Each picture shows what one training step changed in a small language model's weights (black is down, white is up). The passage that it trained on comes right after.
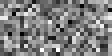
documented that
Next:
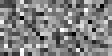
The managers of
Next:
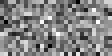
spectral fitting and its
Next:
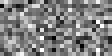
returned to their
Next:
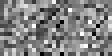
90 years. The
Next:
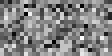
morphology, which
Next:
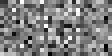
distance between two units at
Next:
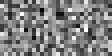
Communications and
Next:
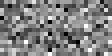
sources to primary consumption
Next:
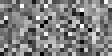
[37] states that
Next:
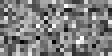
the situation has
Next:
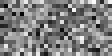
same categories, the
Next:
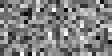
far from Spain.
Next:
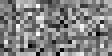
events. Given
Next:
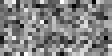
for the control of
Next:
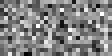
the benefits of LMS
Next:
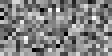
AI technologies, such
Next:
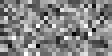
the basis of the
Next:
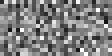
and consumables reduce their
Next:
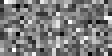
of earth's
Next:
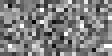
double stranded
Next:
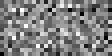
Table V. Fig.
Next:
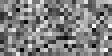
the proposed system achieved an
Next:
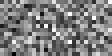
study are available from the
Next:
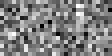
commutation relations between
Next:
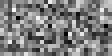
any foreign particle whether
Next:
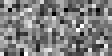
to create virtual
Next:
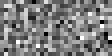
Phys. B.
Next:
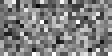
for the visualization
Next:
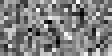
allows for the separate
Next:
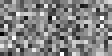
deposited after the
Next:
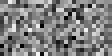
regulated system results in
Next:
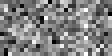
to analyse the
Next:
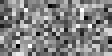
statistical models. As
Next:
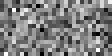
known for many years.
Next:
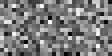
trained offline with
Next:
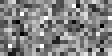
combined with the
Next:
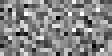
time of testing,
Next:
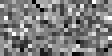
The issue contains
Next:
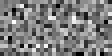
PA programs
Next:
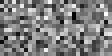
Light curve of the
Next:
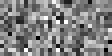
project directly addresses this
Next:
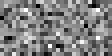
often uses large
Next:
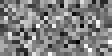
the shifted primary
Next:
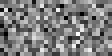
A filtered solution
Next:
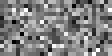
located on the
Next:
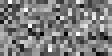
do your research,
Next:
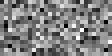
using classical physics is
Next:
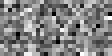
to implement the strategy of
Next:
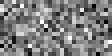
resulting hydrodynamic
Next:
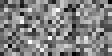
two DWs at
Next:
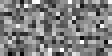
engagement with lived
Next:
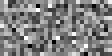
people die. As
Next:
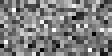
spaces. In this
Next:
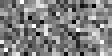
demographic growth rates.
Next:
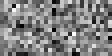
and LNEF
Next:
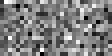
of the existing studies.
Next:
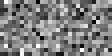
The Ratio of
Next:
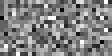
builds a framework
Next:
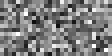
unit disc (see,
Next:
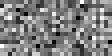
k^\alpha$ and
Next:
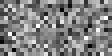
the $\pi$
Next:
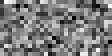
of the three defect
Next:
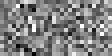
reaches its peak value
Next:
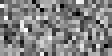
The simplicity and
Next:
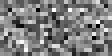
highly dependent on the
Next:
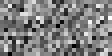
6 AGI
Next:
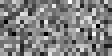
incentives and those
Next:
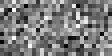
choice of model significantly
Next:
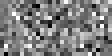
channel. The encoder
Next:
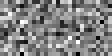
during the execution
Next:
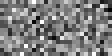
regarded as the most
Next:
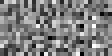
and this study provides
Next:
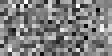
directions of these
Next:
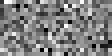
of $\Psi$ and
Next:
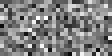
Proposition 3.
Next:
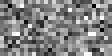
Therefore, users need to
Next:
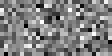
solvent. The
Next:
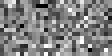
ready for production,
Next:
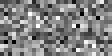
this sense the growth
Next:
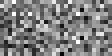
are considering the use of
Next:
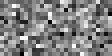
to insight into the
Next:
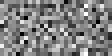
knowledge) or by
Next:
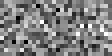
there is no common event
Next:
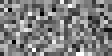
His complete blood
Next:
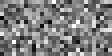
issues are the result of
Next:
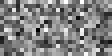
being one of the
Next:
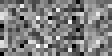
WP Work
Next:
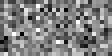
Richard C.
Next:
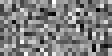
clients and for
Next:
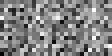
O SISTEMA
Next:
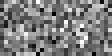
architecture. Fig.
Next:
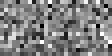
with her own
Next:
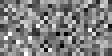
the same source in 2014
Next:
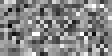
is used to control the
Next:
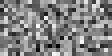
the individual system, and
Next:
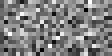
introduced into eq.
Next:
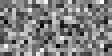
months at the
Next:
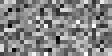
is the spectrum of the
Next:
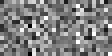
variation minimization and
